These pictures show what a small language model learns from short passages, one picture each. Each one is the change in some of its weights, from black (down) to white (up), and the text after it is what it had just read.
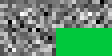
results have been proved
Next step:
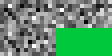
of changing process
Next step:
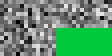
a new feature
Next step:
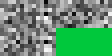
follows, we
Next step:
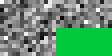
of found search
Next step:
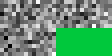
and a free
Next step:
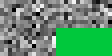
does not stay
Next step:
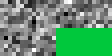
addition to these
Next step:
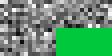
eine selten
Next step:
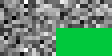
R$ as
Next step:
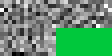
N is the total
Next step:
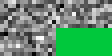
у них
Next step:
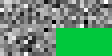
the sum of all
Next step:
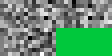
a realização
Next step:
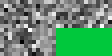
more complex metric like
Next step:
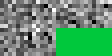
for its training
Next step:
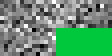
Flenner and
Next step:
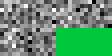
the standard formulation
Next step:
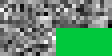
First, the
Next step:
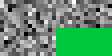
products. A
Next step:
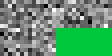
for a class of
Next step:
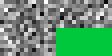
relajación y
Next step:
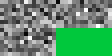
obtain and describe
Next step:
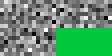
the detected
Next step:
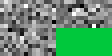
the key
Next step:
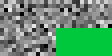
Without loss
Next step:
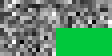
associated toric
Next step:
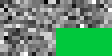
on $\sigma$,
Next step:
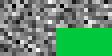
rest for one
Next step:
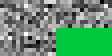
weight of the
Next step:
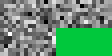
di sekolah
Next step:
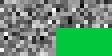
we obtain a solution
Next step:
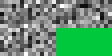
and the solutions obtained
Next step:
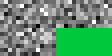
« Dès
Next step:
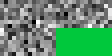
three bands.
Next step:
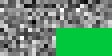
tried to use
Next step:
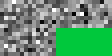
this paper we assume
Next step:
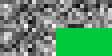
is defined by
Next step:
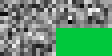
and circuit
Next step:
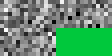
one quarter
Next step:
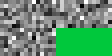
partial inverse
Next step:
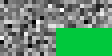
of the bands
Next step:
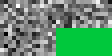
n \over e
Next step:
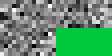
tetrad is
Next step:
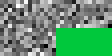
With \be
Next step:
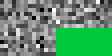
. The variance
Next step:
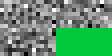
the original
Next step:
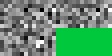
and Applied
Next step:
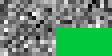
confiança e
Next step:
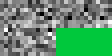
gerais e
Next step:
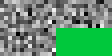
we only consider
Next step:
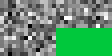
genere (il
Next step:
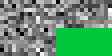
can for example
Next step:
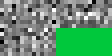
the fluctuation
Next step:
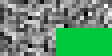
above mentioned
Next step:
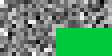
value. For
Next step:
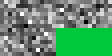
of motion is
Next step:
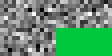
events become
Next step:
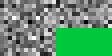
$\Phi$ of
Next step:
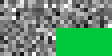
and Average
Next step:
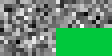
a win,
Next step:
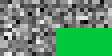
map if and only
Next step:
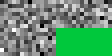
a promising
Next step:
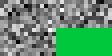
be replaced with
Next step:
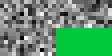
not because a test
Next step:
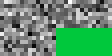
component fault
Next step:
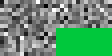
on the spacing
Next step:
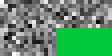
new method. In
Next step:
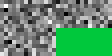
produced by
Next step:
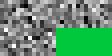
verify that
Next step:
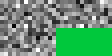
at Austin and
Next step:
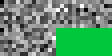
We present the structure
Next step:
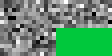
the ACM
